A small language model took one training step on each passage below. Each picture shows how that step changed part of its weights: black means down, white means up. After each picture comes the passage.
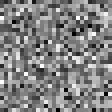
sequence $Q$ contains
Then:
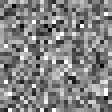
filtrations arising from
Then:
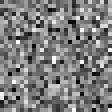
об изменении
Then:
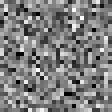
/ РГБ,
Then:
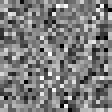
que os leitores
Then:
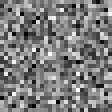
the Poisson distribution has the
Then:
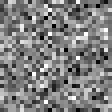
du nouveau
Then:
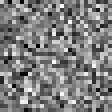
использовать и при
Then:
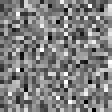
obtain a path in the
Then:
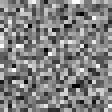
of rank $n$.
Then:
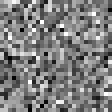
PEC centered at
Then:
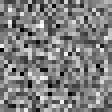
la ligne, pour
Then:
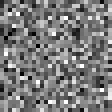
information and follow the same
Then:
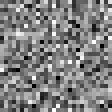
ва барча
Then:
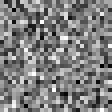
y la policía
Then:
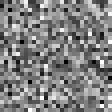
a vector space with dimension
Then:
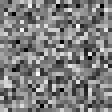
der Qualität
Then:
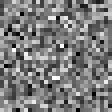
trivial in the geometric limit
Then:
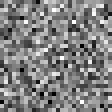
a cube of
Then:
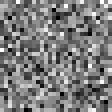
we de keuzes
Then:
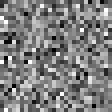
method for SDE is
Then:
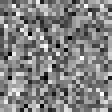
0$. Then Conjecture
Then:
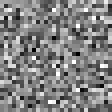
chosen as the one
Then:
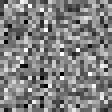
\times \frac{
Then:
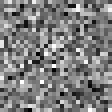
définition de
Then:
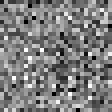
optimal yechimni
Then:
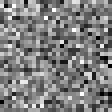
and offers legal
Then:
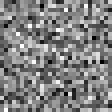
o pH seja
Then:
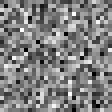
nos seguintes
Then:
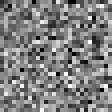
history of the
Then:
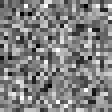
easily be shown that
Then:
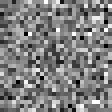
/ *Water
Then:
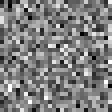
decision variable in the
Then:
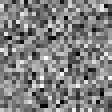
by a chain of
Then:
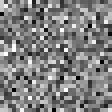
e nem todos acham
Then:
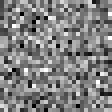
the claim, which was
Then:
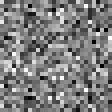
two degree three representations $$
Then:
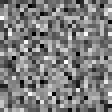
matrices, which can be
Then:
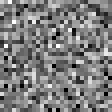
if $G$ is
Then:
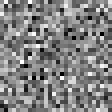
\log p$ for
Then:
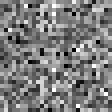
et brevets,
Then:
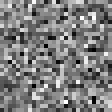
outbound star of order
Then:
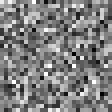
has one parameter families of
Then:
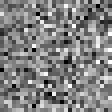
с собакой
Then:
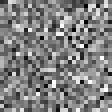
temat statusu
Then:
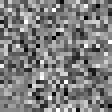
to all vertices of
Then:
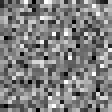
representation with highest weight
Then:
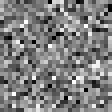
its heart. We
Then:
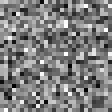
special. This conjecture can
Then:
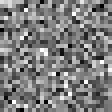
participation in the
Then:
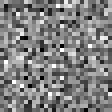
\forall w \in
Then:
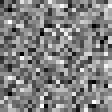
symmetry lines. These results
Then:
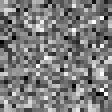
3D}. We have
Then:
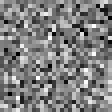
formula. Note that the
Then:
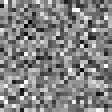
in $M$ is
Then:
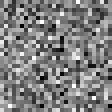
sum along the boundary of
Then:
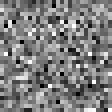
la observación de las
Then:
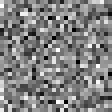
and the relationship between
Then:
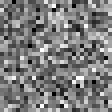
vertices of the diagram.
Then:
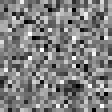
говорится что
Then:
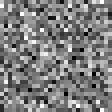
of the pretext,
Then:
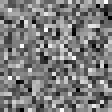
rationals. The group
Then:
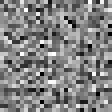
Адам мен
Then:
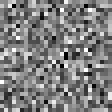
anutan data yang
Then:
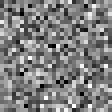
that the right hand side
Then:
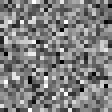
livre e
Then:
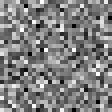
Routing Problem
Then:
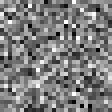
each of these sets is
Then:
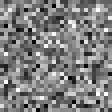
las políticas,
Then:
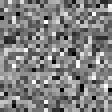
não resultou em
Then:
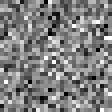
On S instances,
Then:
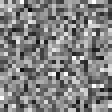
functions are the relevant
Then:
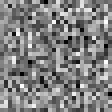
Portugals –
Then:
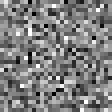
toestaat, dat
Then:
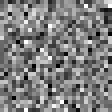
pour les formations à
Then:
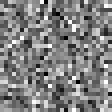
Chern est un
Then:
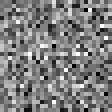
vaziyatga qarab
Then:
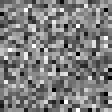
- spille en
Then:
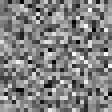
и ориентация
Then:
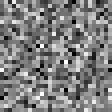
системе или в
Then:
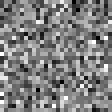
boundary for $r$,
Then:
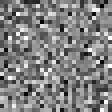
, profitsit
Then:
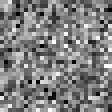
A central simple algebra
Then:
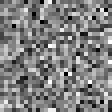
the Toeplitz
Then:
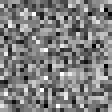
of particular importance for
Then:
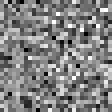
{\sl all} solutions
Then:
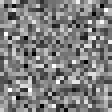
in \eqref{small
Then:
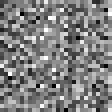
the eigenvalues of $\cal
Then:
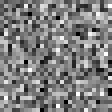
can be seen that a
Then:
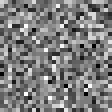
of $A$. Then
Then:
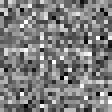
que vem sendo
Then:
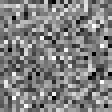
berilishi ham
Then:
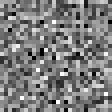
ground of the
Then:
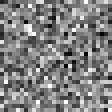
o relație de
